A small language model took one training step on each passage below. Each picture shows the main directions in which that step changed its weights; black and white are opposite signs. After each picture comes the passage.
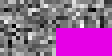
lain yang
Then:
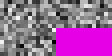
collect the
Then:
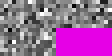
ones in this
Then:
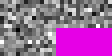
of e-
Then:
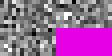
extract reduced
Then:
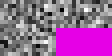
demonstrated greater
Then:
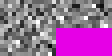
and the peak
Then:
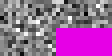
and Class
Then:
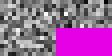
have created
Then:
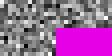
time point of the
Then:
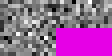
possible. - To
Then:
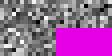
and high quality
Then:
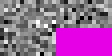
Cd and
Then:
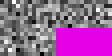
value of S is
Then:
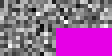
of people fall
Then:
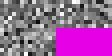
II with
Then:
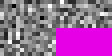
security issues
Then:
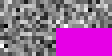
saw women
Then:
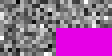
evidences. The
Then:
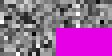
realistic Tang
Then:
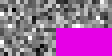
un tri en
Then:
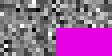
Rom For
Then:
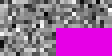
whenever we
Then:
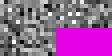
da pesquisa
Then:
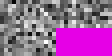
made up of
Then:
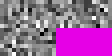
y análisis de
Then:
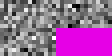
the most commonly
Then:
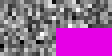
is included in
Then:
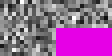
presented the mean and
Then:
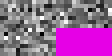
tanto, para
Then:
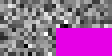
have built
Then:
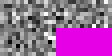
que llegan
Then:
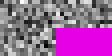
then the changing
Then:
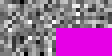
$n \in
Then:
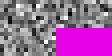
de maior
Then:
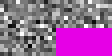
to healthcare
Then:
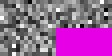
sciences and
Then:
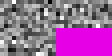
open source
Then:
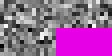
reality in the
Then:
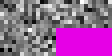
activity. In his
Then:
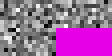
la redacción
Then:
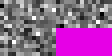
u holda
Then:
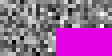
translation by
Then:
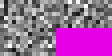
the Five
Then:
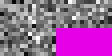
level frequently
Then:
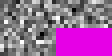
was conducted in
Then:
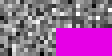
and therefore do
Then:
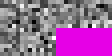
believed to
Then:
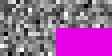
un determinato
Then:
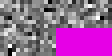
годин до
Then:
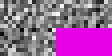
the report with a
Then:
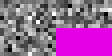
nature, work is
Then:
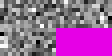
of lack of
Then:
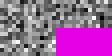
by public space
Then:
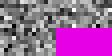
роль у
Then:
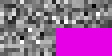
analysis described in
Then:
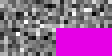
of internal
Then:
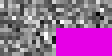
as well, it
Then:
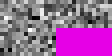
simulation. In
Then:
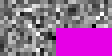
sugieren que
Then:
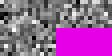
distance learning in
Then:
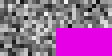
used for deep
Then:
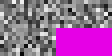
privacy and
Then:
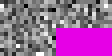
goes against
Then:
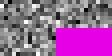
ayudas y
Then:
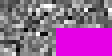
approach, and
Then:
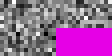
to develop thin
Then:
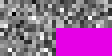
with the usual
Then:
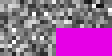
study, it was
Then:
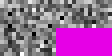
It ultimately
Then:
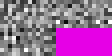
theoretical knowledge
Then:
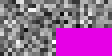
Note that the
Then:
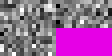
qilish. Shu
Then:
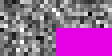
bayon etish
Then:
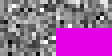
observa que la
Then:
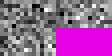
dengan 7%
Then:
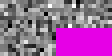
полезным и
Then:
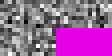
kode etik
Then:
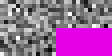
la concentración de
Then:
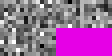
espacios y
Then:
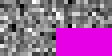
biggest effect
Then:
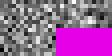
contributions. The
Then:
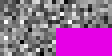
was button
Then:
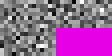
that RTI is
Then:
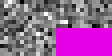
Ma si
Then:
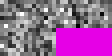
alternations and
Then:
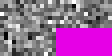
a drainage
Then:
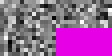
body, most
